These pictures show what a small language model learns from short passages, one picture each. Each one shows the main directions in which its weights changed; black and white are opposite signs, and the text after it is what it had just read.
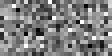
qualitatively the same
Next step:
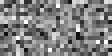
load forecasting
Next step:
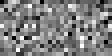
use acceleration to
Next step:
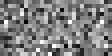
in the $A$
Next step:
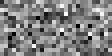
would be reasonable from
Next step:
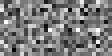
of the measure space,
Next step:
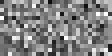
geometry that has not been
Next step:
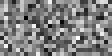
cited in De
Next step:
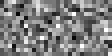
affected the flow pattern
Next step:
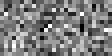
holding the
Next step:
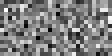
payments statistics in
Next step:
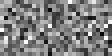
providing real-time
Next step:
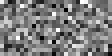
also revealed that
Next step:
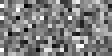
a given particle interacts
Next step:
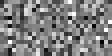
designated according to the
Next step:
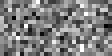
rates in males
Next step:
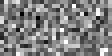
an orbital period of
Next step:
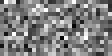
signature of the events
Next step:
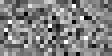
This Policy
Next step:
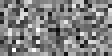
to a reactor
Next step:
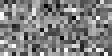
448 The authors
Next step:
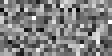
improvement} &
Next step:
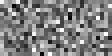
the bonding
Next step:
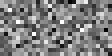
such as Particle
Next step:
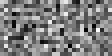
improved properties.
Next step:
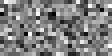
although they may also be
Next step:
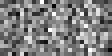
for the masses of both
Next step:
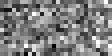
denoising model is
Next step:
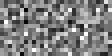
in the case of
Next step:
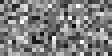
give some explanations
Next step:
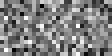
film in order to
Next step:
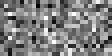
contagion. The
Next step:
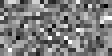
elements along different directions
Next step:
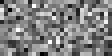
the limits that are
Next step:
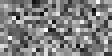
system, including how
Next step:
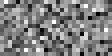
form of the shape
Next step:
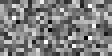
the field. This is
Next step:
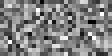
other, which is
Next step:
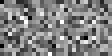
1 is changed to
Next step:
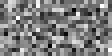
node since we can design
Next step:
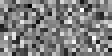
in Goma,
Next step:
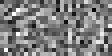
(or are absorbed
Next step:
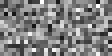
phase-space inherent
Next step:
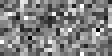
close companions
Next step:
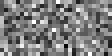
asked based on
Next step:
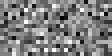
and the artificial
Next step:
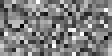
than urban
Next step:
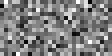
any curved surface point
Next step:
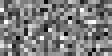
of the reaction which
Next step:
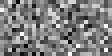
hybrid algorithm
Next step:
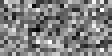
selected. As well as
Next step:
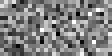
the broader numerical
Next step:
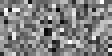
of Creeping
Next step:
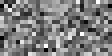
and deterioration
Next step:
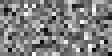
(66) instead of
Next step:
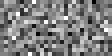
and coordinated the
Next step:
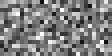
for TAP with
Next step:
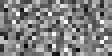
to develop environmentally
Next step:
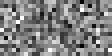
voting process,
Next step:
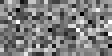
tests have verified
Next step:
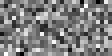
on the left side an
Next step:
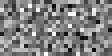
for publication Not
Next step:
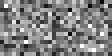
possible to introduce this
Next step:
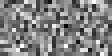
present an accurate
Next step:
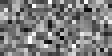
Key words:
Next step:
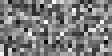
as far as a Hamiltonian
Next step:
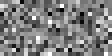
quench through
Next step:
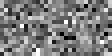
issue under its
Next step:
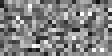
methods [62], while
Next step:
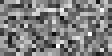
must be consistent with
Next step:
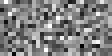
each of these maps
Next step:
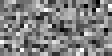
availability of methods for
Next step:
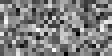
of pitta,
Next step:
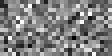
[8], we transform
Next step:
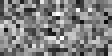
mutual consent
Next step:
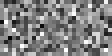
in large parts due
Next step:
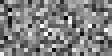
are based on the use
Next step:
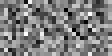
(to be described
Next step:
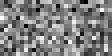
others were in a
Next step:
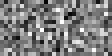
HSI of a
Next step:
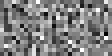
than the ballistic
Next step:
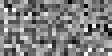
discovered and their
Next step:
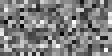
emphasize that
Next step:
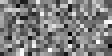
person walking along
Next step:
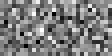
that, for the case
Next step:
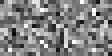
values, indicating a
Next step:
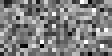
our outputs,
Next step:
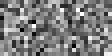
to be addressed.
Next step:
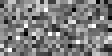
potential conflict of
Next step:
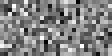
by the visualization)
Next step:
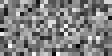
single CLS
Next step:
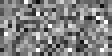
this respect, we
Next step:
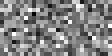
inflation is
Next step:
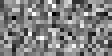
given that the number of
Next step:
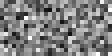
channels of IRAC on
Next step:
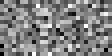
are commonly associated with
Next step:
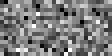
is plotted in
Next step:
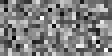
progression, develop
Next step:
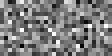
and thus extracted
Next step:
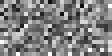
emission lines and the
